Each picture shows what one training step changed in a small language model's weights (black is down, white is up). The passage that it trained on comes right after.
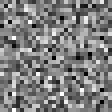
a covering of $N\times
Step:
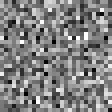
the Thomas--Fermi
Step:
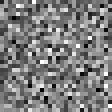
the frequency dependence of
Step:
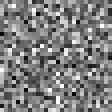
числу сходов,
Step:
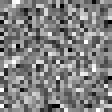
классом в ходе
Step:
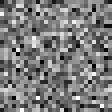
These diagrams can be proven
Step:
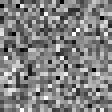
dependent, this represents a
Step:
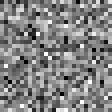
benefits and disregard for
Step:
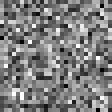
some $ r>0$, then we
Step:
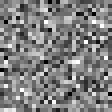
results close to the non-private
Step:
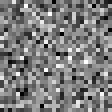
to the eigenvalues $+1$
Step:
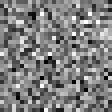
az eseményekkel
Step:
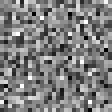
Bolalardan o'smirlar
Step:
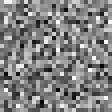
the analysis performed in the
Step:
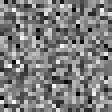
structure are given by our 1D single
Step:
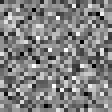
these two bounds, witnessing a
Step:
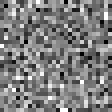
terms that exclude the existence of any
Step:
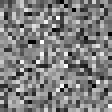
using the speaker's body
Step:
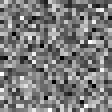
write the multiplicity of
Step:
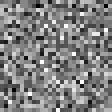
commutation relation of boson
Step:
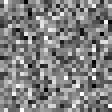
light [7]. The different rotation
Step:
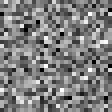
new reduced problem can be solved
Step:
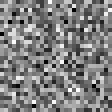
observational fact that the large-scale
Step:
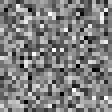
clear FE hysteresis,
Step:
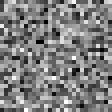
numerical solution through the relations
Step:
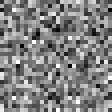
olmadığı sonucuna
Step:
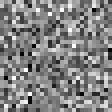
институт, кафедра
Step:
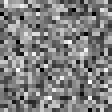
indicating how much flow can
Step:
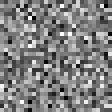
the front face $\partial
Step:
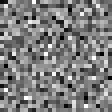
japonês. Esta
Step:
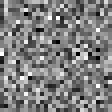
expected. If true, this
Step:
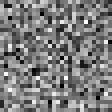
according to Strategy 2
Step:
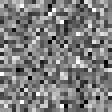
daromad solig'i
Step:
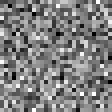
by the compressibility. In this
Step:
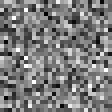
electrons in the higher
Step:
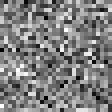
of the other generator $u$ of the
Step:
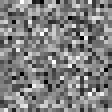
X, Street Fighter,
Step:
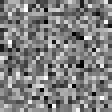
slice regular functions of a
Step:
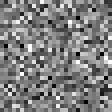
pela Lei Federal
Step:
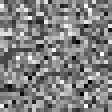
esenciales para preservar la
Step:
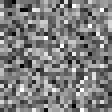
power by switching the
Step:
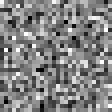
e com maior número de
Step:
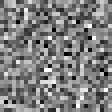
of traditional electron sources
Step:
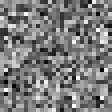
Shorthand notations are used in
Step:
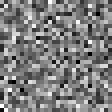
fields with the breaking of
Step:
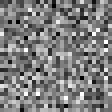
getter source. In order to
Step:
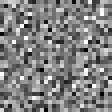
an oriented 3-manifold and
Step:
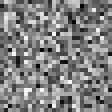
following corollaries are also
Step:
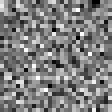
\End_k V^{\otimes i}
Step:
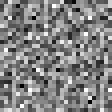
tilining fors tilidan
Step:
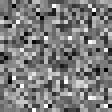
$U$ to each site and
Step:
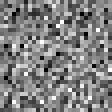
kabi fanlar bilan
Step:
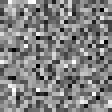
and efficient during the entire
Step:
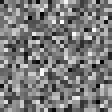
Reynolds numbers
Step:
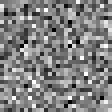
two conditions $in-\vn1
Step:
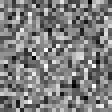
is the class $\U(\lambda)$,
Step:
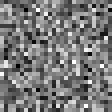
in result to aid maintaining
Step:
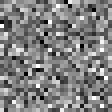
uniqueness of solution of equation
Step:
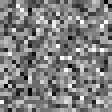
upon which no forces are exerted
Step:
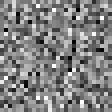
will go below the theoretical limit
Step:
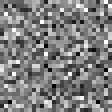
conocerse para planificar
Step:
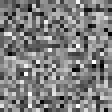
certain parameter regimes a subset
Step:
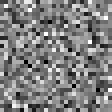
ik\omega), \end{align}
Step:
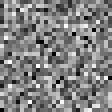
all vertices $x$ with the same
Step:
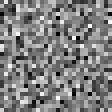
ol desa, bosh olib
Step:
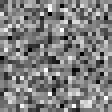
degli obblighi di
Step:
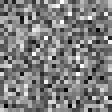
reads, increasing energy
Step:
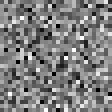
poder discriminativo del
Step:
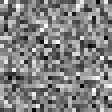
convergence. The accuracy
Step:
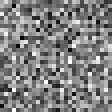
Science and Technology
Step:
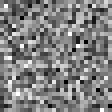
that the observed difference in quantum
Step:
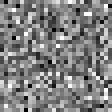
is formed by elements,
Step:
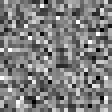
components of their magnetic moments
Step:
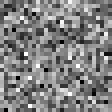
second, third and fourth
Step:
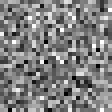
Rate (PCR), Watch
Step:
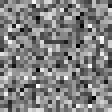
different letters label the parties,
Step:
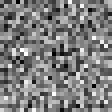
more important to consider large temperature
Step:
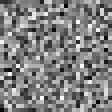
shaxsiy professional
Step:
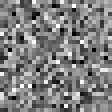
levels, forming the AT
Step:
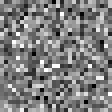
two black curves of constant
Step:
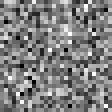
virus and their relations can be
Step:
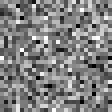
row. Further specifics
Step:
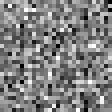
the MPI 3 standard was not
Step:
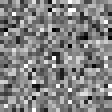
em que mostrarem-se
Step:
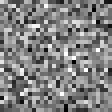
The $\alpha$, $\beta$ and
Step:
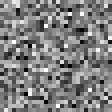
por meio da interface, para a
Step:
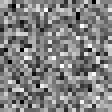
1 \advance\ycoord by
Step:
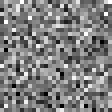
core, the Perseus analog
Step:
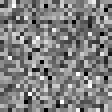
the visual exploration of
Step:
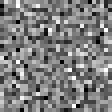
find exact solutions for a
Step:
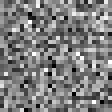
\wedge (\forall y\in
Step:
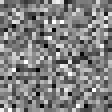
of fitting very extended
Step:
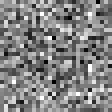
tensor it carries the
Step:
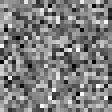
from an incoming neutrino
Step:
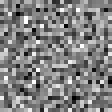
higher cumulants.
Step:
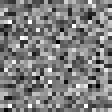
news in Science,
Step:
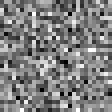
\left( \varrho_\varepsilon
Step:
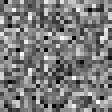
is allowed to change over time
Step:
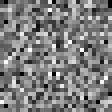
aniqlash imkoniyati
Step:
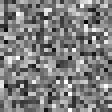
and $N$ are compatible by Lemma
